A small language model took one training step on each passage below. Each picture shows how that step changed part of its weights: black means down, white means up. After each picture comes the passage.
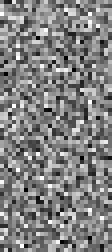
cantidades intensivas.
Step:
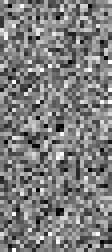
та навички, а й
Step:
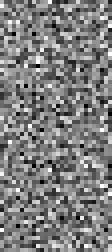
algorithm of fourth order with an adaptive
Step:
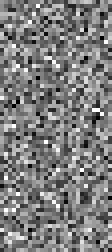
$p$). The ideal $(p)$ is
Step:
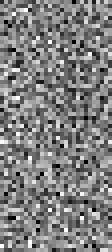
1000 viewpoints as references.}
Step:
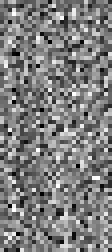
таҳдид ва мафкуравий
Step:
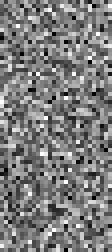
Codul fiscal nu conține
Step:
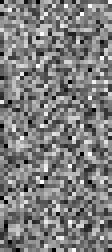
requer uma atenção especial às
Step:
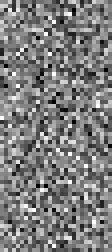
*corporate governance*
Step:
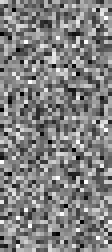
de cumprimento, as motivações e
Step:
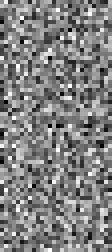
dos objetivos de pesquisa. Os
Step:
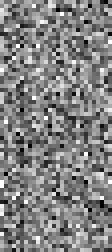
Maciej Grzeszczak
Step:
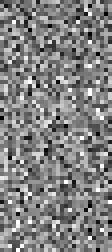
O problematyce rasizmu w
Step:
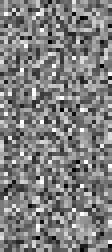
to initially be sensitive to accounts
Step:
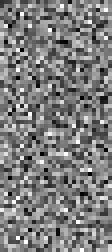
angle from north. This radius function is
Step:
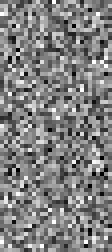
ko‘maklashish. Ushbu
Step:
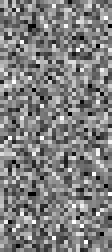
S$), $\alpha$ is the angle of
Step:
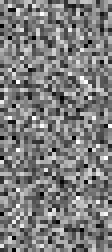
social. Que exista una correspondencia entre
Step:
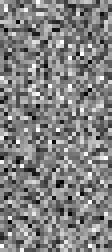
Лечение первичной
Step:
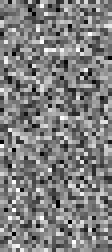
of teacher's ethics,
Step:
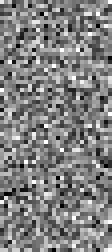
of them is used for communicating given a
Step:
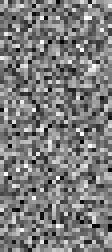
the direction of Sn-X' dipole
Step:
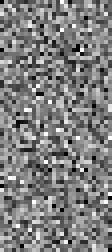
offer an interesting way to constrain the
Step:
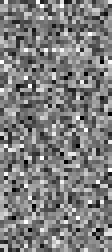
of the band-to-band selected
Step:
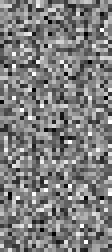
given setup, due to the resolution limit of
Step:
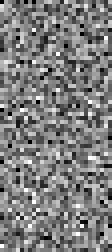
In addition, cells of the same type generally
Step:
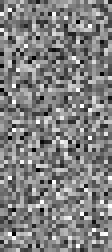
çok önemli bir başarı
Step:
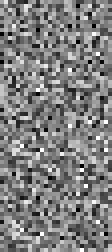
diagrams, the identification of
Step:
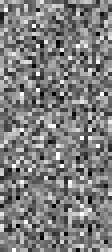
якість їх послуг
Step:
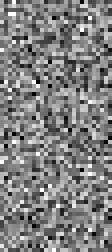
the equations further to assess which are physical and
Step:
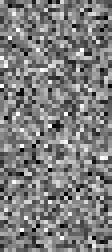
на экономиче- скую
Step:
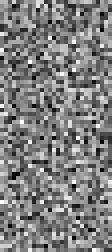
wide range of generation tasks. Models
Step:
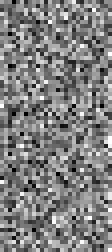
uchun to'g'ri yo'l
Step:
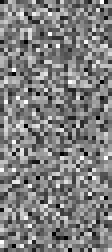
nord dell'Europa si
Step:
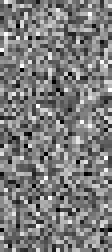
flux de la LI, qui sont
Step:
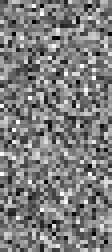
Innovation au service de toutes et
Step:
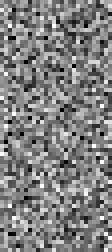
ishlatish kerakligi haqida
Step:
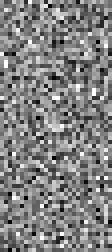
України: метод.
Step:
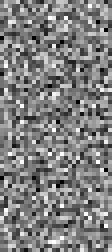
морського транспорту,
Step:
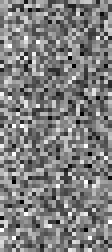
relative to $\mathbf{R}_j$ within each
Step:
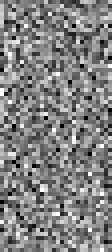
2500$ states must be kept for a
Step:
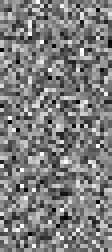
{\bibfnamefont {S.}~\bibnamefont {Robyr}},
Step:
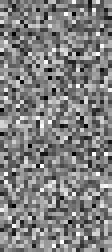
Konselor akan membimbing
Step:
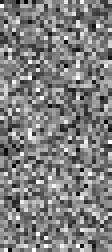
meanings of the resulting hybrid words
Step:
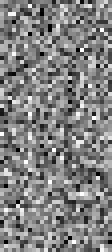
whereas tick stream $\tickStream$
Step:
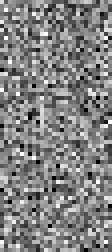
Disponibilidade, sendo que
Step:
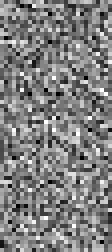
In step 1, we choose the
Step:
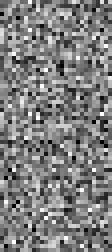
web crawler project without coding
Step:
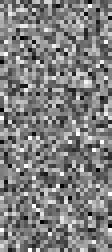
inapplicable for a superconducting state
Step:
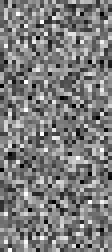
papel central na construção de
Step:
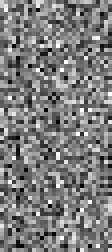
таркибида юз берган
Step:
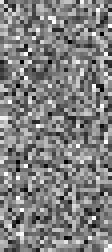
leads to enormous maintenance
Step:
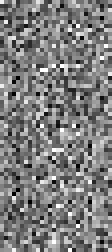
dan juri dalam memberikan
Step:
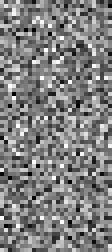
a particular position q on the qualia dimension,
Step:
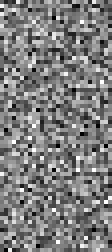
der jeweiligen Dimension.
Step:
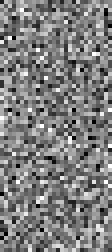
método fenomenológico.**
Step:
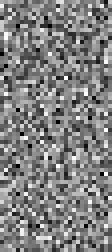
enough velocities, collisions no
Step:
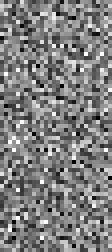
portanto, construir uma rede de
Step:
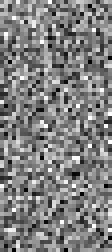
De acuerdo con estudios realizados por
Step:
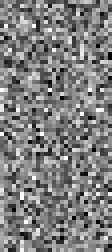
the feature map $q$ that has a frequency distribution
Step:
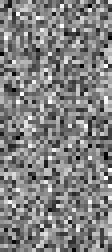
en el lenguaje, que está
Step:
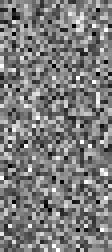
9) respectively (shown in coloured
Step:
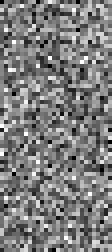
self-consistent ($\phi_{\rm
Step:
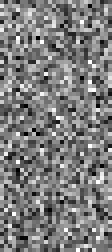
parte de las recomendaciones del
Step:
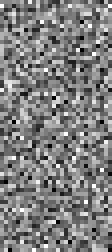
derivative (and higher) contributions to the
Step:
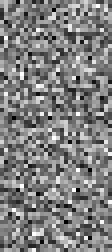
incluso nuevos paradigmas
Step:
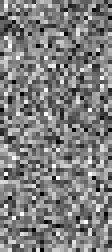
de formas métricas flexibles y
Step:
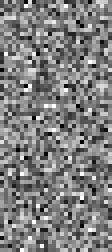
the zero modes and the arrow in the figure
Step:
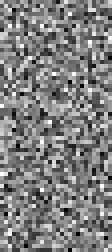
and by infinitesimal translations
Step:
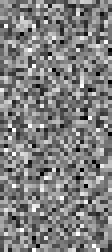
the length scale $l$ related to the bulk
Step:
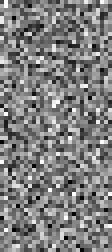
exponent $\gamma \approx 1.5$
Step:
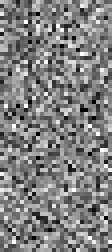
a current (Compelli et al.
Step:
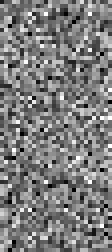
kompozitsion qurilishini
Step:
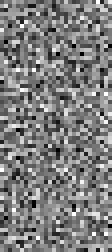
feb, volume = {800}, number =
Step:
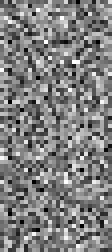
Azotli o'g'itlarning
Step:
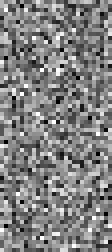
Този потенциален
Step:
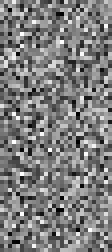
один з одним, так і
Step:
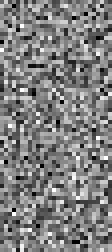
figure, note that both convex and
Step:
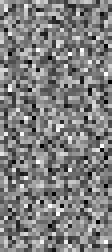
контроль помогает
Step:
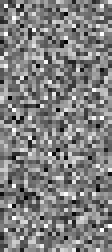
*Jurnal Terapan Ilmu
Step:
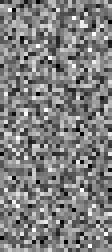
placa aterosclerótica, o
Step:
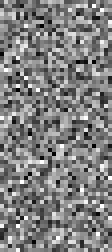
a spinor field $\Psi(\eta)$ on
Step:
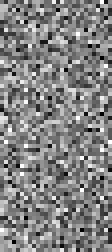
dadurch als natürlicher,
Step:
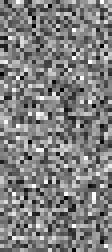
back pain. **Current Reviews
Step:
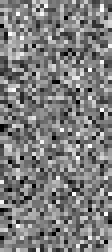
intersección de la curva en el 620
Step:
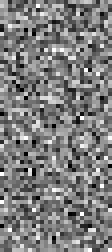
domain of $z$ of physical interest.
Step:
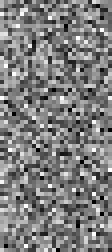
y Cubbin-Jackson.
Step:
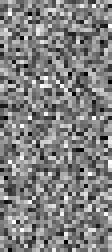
due to the symmetry of the film, we have
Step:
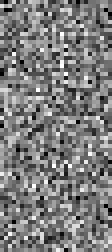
low temperatures were reproducible and independent of
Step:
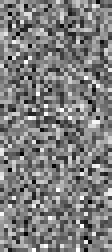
model in the training phase. Since the
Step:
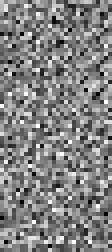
партнёрстве с
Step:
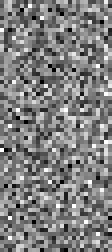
\eqref{time_ineq} cannot be
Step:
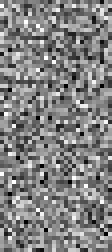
matter particle candidates, their properties, and
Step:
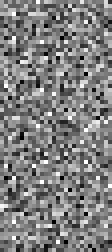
is highly suppressed compared to the SM
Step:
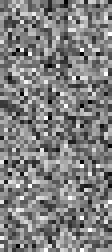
the Scientific Discovery through Advanced
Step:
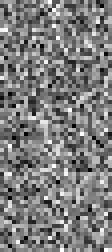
éxito en la reducción de las
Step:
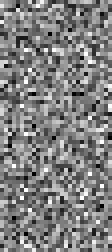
where the state is the background velocity, this can be
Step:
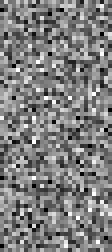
scale of 0.4" and median seeing
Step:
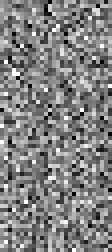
**yo’naltirib boradi,
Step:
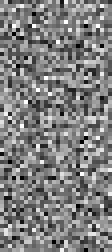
modifies the zero-point equilibrium position
